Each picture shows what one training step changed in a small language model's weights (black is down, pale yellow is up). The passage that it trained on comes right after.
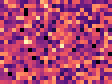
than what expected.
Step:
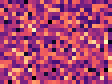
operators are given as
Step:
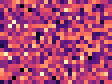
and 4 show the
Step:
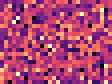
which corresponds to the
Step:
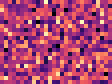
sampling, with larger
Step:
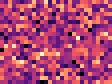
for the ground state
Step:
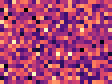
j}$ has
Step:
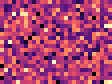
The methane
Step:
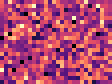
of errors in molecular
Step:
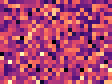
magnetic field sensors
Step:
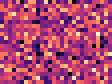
is a physical
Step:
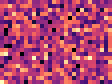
are fairly well
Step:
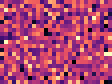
shipping costs
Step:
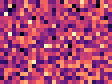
the robot to
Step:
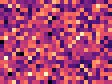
joint systematic error.}
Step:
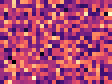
properties with a little
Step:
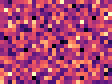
neural signature of
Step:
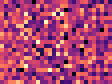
1st Joint
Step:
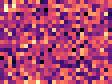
solutions to the
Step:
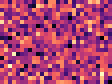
the rest of the
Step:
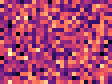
contribution of the
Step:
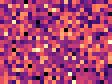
technique is used to
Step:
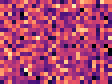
Western Classical
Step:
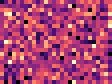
marry a
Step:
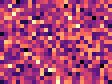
a modest but
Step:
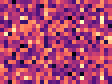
its interpretation in terms
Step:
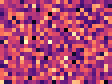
scanning feature from
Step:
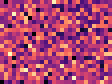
plan will be developed
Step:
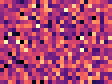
at various pH levels
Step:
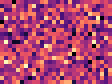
this study are that
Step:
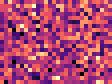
of the rising
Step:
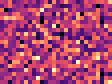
against the considered quantum
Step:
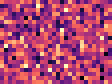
and quality, they
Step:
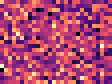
At the same
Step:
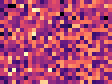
Before entering
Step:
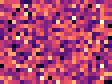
comparison of different real
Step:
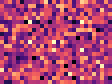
with innovative research for
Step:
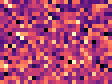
compact object rotates
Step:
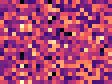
allocated space for
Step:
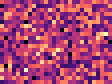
a distance scale provides
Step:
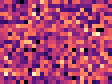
by considering physical constraints
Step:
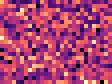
abilities, working
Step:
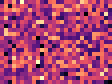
lines on the low
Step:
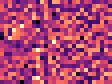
used in this
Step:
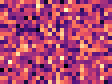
and services,
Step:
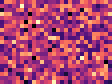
authors did not find
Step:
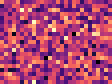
Interest The authors
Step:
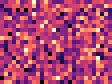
group $A$.
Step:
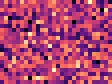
working with us on
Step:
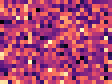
can indeed explain the
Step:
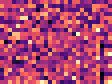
without the use of
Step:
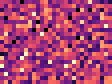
on scholarly
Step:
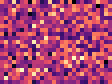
to be important to
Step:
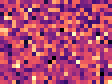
The aspect ratio and
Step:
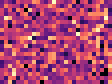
The study notes
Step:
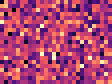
ES spectra in
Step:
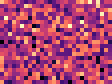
addition, informal
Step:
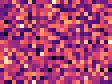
aggregation scheme discussed
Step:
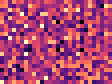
= \Gamma
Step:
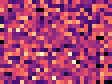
give the category of
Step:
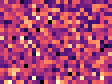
effective treatment and disability
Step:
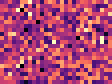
performance monitoring units:
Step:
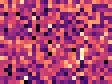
to a great deal
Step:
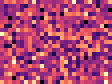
classical Levy
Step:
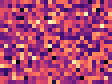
astrometry for much
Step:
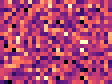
eigenvalues >1 in
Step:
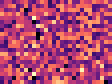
and other expert
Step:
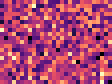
the light curve and
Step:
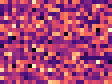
Matrix Fig 9
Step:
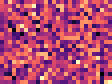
of the dielectric
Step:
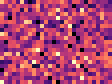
H_j and
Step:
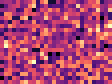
the calculated spectrum taking
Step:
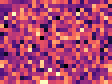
currents and
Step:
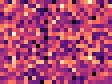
to them.
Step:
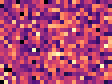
generalized Weyl
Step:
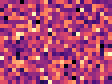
on the resource demand
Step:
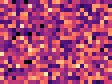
far region is
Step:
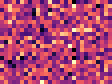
be known to be
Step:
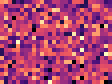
swarm optimisation
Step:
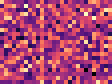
lengthy combination of
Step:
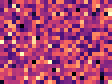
theory of functions of
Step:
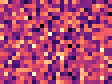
tools and application of
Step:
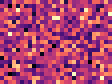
measurements of our
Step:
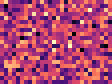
respect to losing
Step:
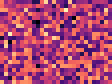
then employed to
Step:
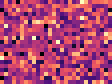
FE result with
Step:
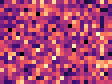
point of view.
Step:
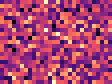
Conclusions The
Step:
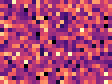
m}$ and
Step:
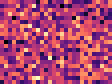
used a single
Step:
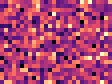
$\epsilon$ and
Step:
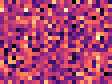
measured when they were
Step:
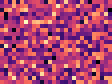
agree with those found
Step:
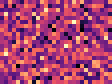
to enter. I
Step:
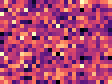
HDT value
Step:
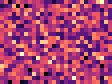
causes of technical
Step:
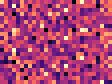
Rep Probability
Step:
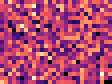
of the standard
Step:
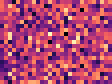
two reagents
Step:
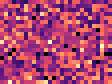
toward the last samples
